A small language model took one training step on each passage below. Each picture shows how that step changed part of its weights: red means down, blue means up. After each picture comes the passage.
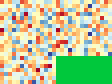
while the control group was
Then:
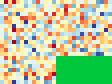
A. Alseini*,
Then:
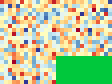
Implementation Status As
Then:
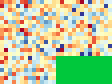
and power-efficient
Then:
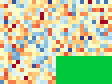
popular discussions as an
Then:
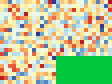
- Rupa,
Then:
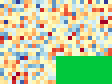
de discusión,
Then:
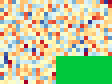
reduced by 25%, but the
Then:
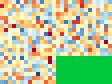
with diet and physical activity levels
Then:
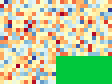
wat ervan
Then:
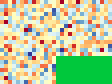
sand onto it.
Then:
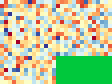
and empirical example over 3
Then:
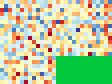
en todo discurso, la
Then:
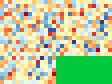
evaluated using a set of
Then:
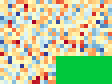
$1s \rightarrow
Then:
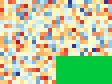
apenas cumprindo as
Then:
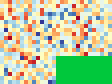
группами I и
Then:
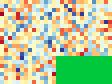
na comunicação entre o
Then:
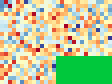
Oranje site where
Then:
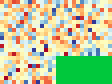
systemic vasculitis
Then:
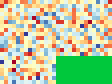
and Ni cations
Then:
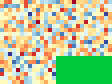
is primarily concentrated in
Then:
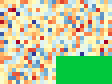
life of 30 years so that
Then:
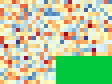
uma cor, ou seja,
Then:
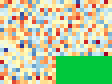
scientists working continuously
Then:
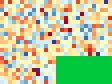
coupling agent on the
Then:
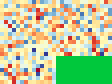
zero constant,in particular
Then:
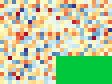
not diminish the practical
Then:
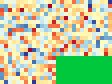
de (valor a
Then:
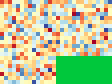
optimization of the parameters involved in
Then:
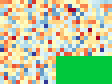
state between time step 0 and
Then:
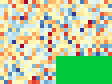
ko‘k rangda
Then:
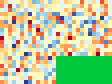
Impact on Legal
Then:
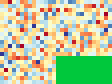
of street trees as
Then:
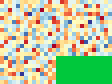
20 to 30%. This variation
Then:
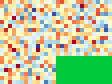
communication, and the data is
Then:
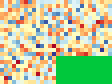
with frequencies that vary and
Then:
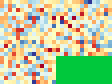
conditions. Two-way
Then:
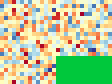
10 Å) in the
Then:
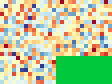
da platformların teknik
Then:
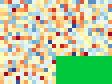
(denoted by
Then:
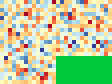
Ausencia Acéticas
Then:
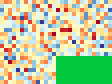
asosida maqsadga
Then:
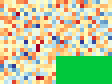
and success later in every phase
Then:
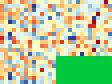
secondary metabolite synthesis,
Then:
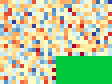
construct of human death.
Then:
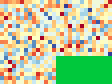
dan 3, sehingga
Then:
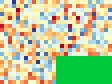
Senior High Schools
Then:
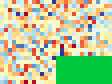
and politicians.
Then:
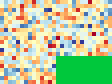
representam entraves ao
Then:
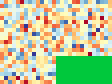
name *will* be
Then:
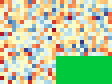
component processes the input image by
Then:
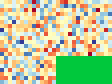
was that Nigeria lost much
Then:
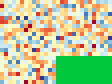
is done behind the
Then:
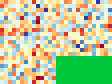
a strategic step in efforts
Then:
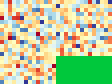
в которых ее
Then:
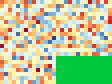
and the remaining 24%
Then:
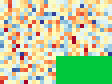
надбань, до
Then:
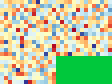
sostenidos durante
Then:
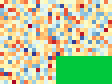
note in the south
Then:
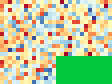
biological principles with physical and chemical
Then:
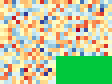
національний медичний
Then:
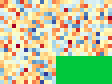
origin and classification. En
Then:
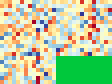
Table 2: Food
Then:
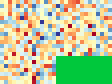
С., Бут Е.
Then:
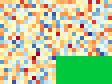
we explore the performance of
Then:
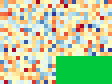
incorporation of Cd and
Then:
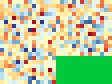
інформацією і
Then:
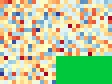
markets for energy efficiency products
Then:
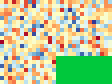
haroratiga qarab
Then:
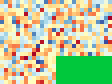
9 points, in women with
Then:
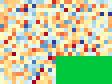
resource utilization,
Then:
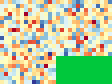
8. Козлов
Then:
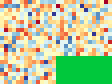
is temporarily stored in
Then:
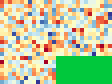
solution to this problem in the
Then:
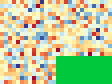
any other competent government
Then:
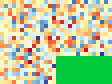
gravitational constant G with
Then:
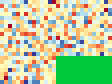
the transnational in
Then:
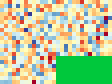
has a kind of hybrid
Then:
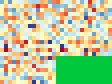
pip install -r
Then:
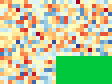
between the fibers and the
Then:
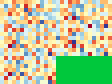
J. et al.
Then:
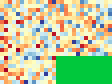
CAST (Caries
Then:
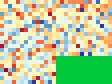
leaf rolling even
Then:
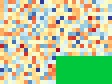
a range of information-related
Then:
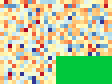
is slightly different from the
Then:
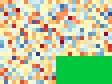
producer's accuracy calculated over
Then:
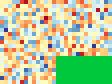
of 100 responders,
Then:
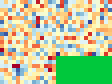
Raad voor de
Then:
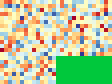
was decanted,
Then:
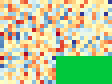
on climate extends beyond the
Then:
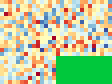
measured (index:
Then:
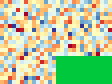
olarak görülmektedir. Bu
